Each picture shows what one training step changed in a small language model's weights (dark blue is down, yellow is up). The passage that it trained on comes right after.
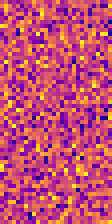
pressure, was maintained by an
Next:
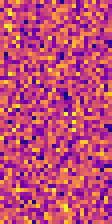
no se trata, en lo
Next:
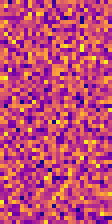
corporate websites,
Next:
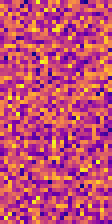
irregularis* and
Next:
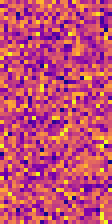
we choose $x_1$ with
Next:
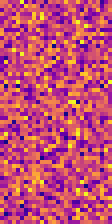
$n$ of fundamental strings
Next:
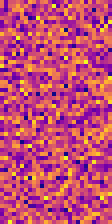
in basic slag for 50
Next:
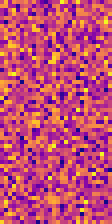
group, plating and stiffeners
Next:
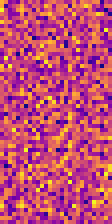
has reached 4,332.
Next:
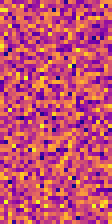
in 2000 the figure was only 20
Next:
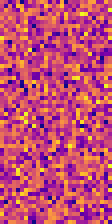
field $\phi$ eventually become
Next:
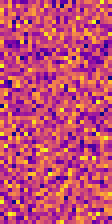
theme was categorized into the
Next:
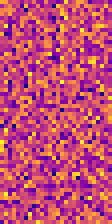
Teachers in Inclusivity
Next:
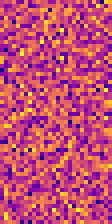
in structures derived from
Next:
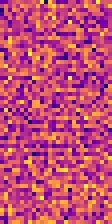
polymer melts? In a
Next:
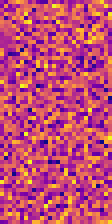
the study: S. Maddi's
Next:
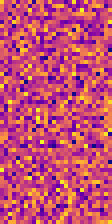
largest city of India.
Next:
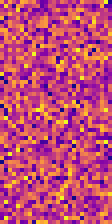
bahslashtirgan holda,
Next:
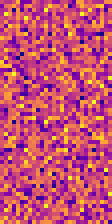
$f$: \begin{equation}
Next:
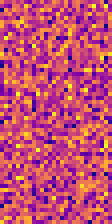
является зуд,
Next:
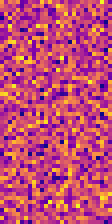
consistent with the standard deviations
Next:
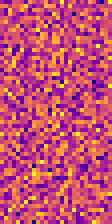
often overlaps with existing
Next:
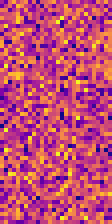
interno del programa). Este
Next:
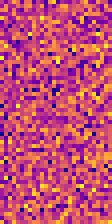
mudanças sociais e
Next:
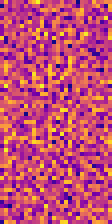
на неделю. Тут
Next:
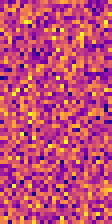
the visibility, is given by
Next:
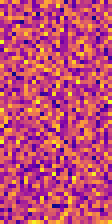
30 maanden klinisch
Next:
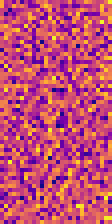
prominent resonance appears on
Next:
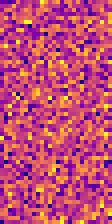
silicon molders as a more
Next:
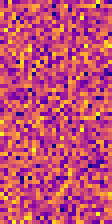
estimator. The output of the
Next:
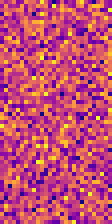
"~a departed.\n"
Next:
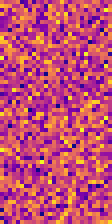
interact with other allergy medications
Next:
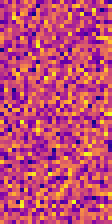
the timber removed. It
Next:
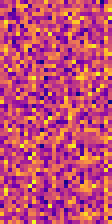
the $\mu$ and $\tau$ masses
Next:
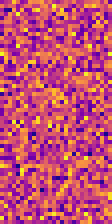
– NY: Appleton and
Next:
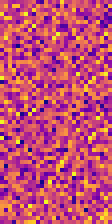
and storage features prominently
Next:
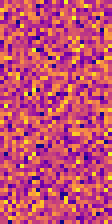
model the induced value of $\Lambda $
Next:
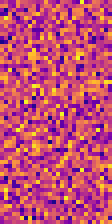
of employees at Bank
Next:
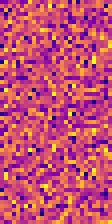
inancının birbiri ile
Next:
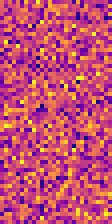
fuzzy set theory has been
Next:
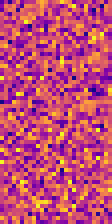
University of Oil and Gas,
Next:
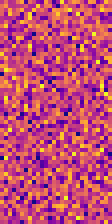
discounts, preferences, and
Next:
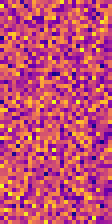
project. I am grateful
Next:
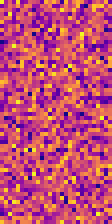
in the logistic model.
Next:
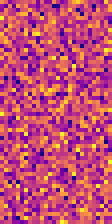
on the data quality and the conceptual
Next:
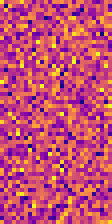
result in heart attacks. The
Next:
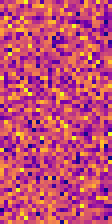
Tadqiqot uslubi;
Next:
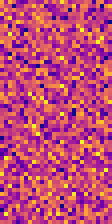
Museum für Kunst
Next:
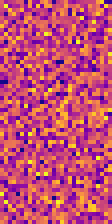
the designs of LPs and
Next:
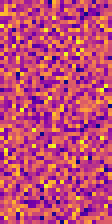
this part, we evaluate additional
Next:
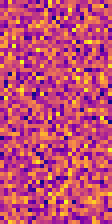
discuss here a particular but
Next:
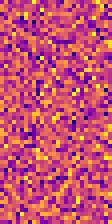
murakkab masalalarni
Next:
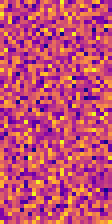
paralellik gösterir.
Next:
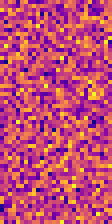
the starting GW frequency
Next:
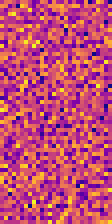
model is invariant under eq.
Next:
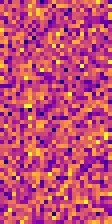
for facilitating the search for
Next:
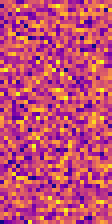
CDF add more grid
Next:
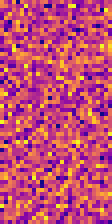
with External Electric and
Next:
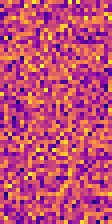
nanoparticles. It
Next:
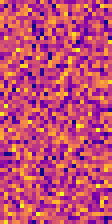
are usually defined by different
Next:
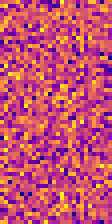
yields the one-step
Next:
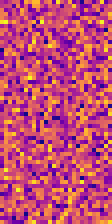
Sociodemographic determinants
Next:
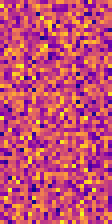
monde imprévisible,
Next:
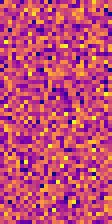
that encode the eight bit from
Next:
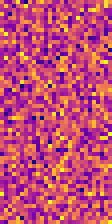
solutions (\ref{wave}).
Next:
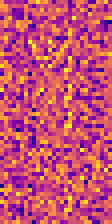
В настоящее
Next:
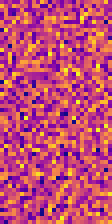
pro\-bability representation and give
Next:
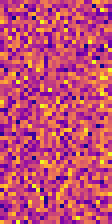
amigo ao local. Na
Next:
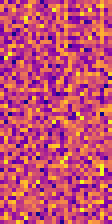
we have $d(v_i)
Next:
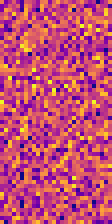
sekeliling 0 0 0
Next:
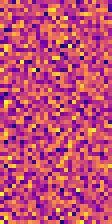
ties, i.e., ties
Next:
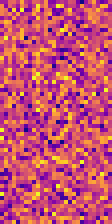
dan kompetensi calon
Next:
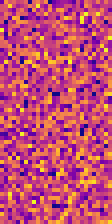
2b have the largest value for
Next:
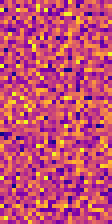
коли В. Р.
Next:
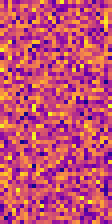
the MirrorNet also comes
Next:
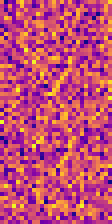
subthreshold behavior
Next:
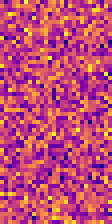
\mathcal{D}_\bz N -
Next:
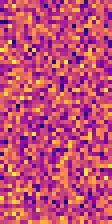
el control de les seves
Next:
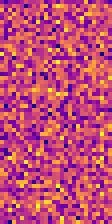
who use data must, for
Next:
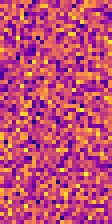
Ukraine]. URL:
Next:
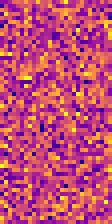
tables and filters by year
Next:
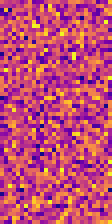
oficiaban como citadores y
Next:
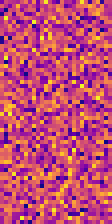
in Zeeman energy is due to the
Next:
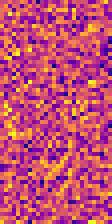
to a 1:1 ratio on
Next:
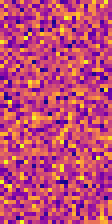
of the electromagnetic wave in
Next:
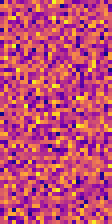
underside. Colour plate
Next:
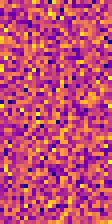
coordinates. We have fixed
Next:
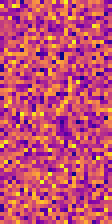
to formulate the effective theory of
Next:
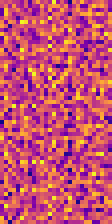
В игре развивается
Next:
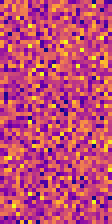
power conversion blocks. The
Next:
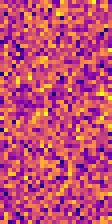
reviews a note on
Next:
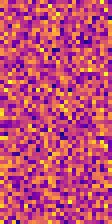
R_s , the series resistance
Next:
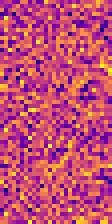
a reduced lifetime
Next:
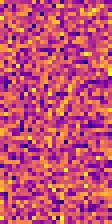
algorithm for a dual
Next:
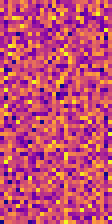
towards $\R_2$, while
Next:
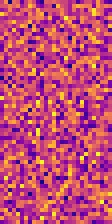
numbers in the longitudinal
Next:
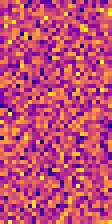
next generation ultra-deep
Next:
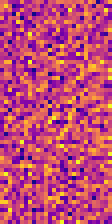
work needs to be done to
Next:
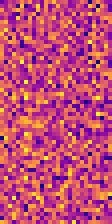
T.T. Kaziyeva-
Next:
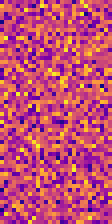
Development, Communication and
